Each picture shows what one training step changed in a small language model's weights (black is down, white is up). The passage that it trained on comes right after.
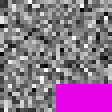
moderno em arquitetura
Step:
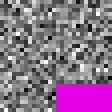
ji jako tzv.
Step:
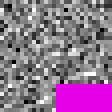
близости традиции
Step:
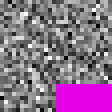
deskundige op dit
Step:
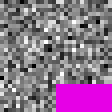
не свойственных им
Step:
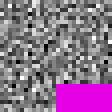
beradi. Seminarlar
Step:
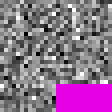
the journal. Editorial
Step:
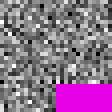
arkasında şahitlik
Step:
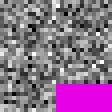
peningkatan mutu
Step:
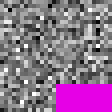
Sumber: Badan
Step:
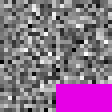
xizmat qilgan va uning
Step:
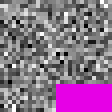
etishi kuchayadi,
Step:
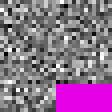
das etapas. Forma
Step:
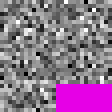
fanlari doktori ilmiy
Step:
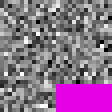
Alto Impacto e
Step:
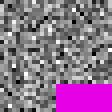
of residual waste
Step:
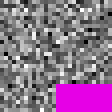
In it, researches were
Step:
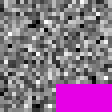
сучасних трендів
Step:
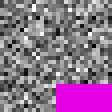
UFSC. Uma
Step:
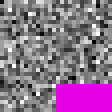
Distress (Studi
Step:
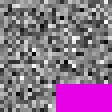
erkak gullar va
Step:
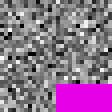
uchun zarur natijaga
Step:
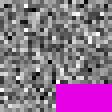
Figura 3, se generaron
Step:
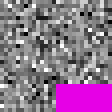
utilizar en el hogar para
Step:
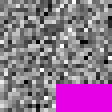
оцифрування старих
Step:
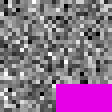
secundárias, definindo
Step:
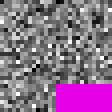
de pastagem com vacas
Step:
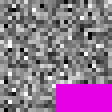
Здравомыслов А.
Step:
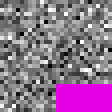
onlarda canlı
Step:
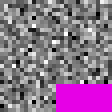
dunyodagi birinchi
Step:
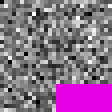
vaqtini to‘g‘ri
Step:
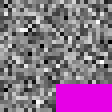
juguetes e intereses
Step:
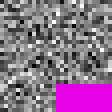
da língua, por parte
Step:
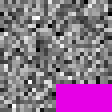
aus insgesamt 90
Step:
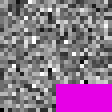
fiscale balans kan
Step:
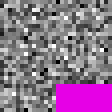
for Development**,
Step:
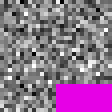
Kanzaki M,
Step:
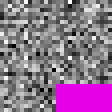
Het verhaal achter het
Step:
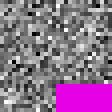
online eficientă?
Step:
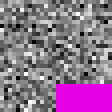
o Conde da Barca pode
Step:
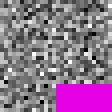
оның қасына
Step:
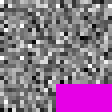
subordinados; capacitar,
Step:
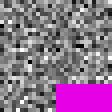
docentes têm de ver
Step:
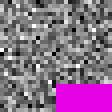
nu depistăm printre
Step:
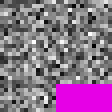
BATISTA, R.
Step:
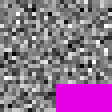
ikki usul asosida
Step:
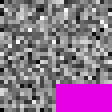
dalillanganligi ifoda
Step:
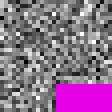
syukur, rasa
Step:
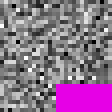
minimale kvalitative
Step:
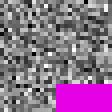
mouth"* maqoli bilan
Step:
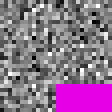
que engloban tanto la
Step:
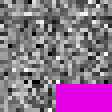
Al menos 6 publicaciones en 4
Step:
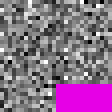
va kuyovning boshiga
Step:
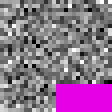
ва бошқ. /
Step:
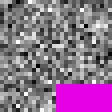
Nota Fiscal de
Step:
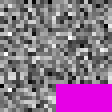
ґрунтується на
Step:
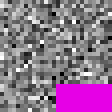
за обраду текста.
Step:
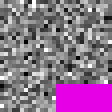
розвитку світового
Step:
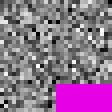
personal encuestado.
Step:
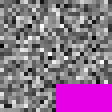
tilga qiziqishini
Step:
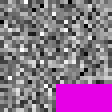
berganiga ham guvoh
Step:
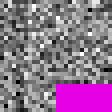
of morphology of
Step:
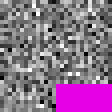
causa atrasos e
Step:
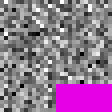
А.А. Глазные
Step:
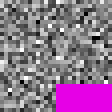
con mayor efecto
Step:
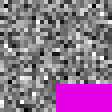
sus pares y pocas
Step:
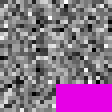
va *buxg.* shartli
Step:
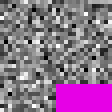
the reconfiguration of
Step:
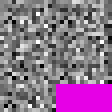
CULTURA E
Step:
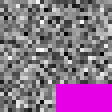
tashviq qilish omili
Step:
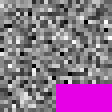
forma və üsullarını
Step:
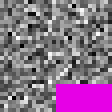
*Sho‘x ko‘zing
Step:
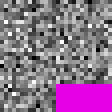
toepassing van secundair
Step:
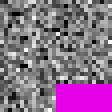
yuzasidan dastlabki
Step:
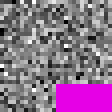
desenvolvimento de
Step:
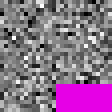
pays correspondait,
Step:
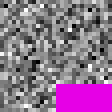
mixed mechanism,
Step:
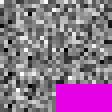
a las autoridades locales, el
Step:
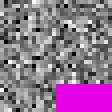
bilan qo'shma ta'lim
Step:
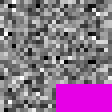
языка. Изд.
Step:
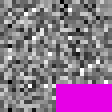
tan olmoqda. Bu
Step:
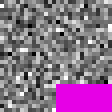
yuqori darajada
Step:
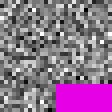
storyboard 20min.
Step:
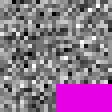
administrativo Juan
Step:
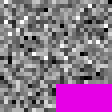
В настоящее
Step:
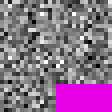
kerak, keyingi
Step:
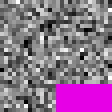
di un'altra funzione
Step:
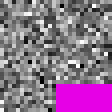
Al menos 3 tipos de
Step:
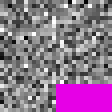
generarse en torno al
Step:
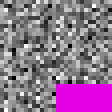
и о применяемых
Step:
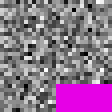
К. С., Покровский
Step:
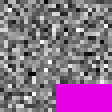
окремо – між
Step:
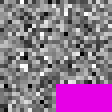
qo‘zilarning nasliy
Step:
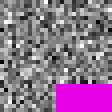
pada CV. Bintang
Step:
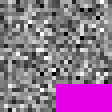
be normatively inert;
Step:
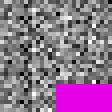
menentukan kegetasan
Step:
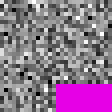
en turismo para cada una de
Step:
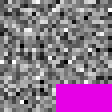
va uzviyligini
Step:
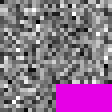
Emilio Meyer.
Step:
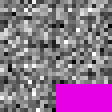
A.E., Uteniyazov
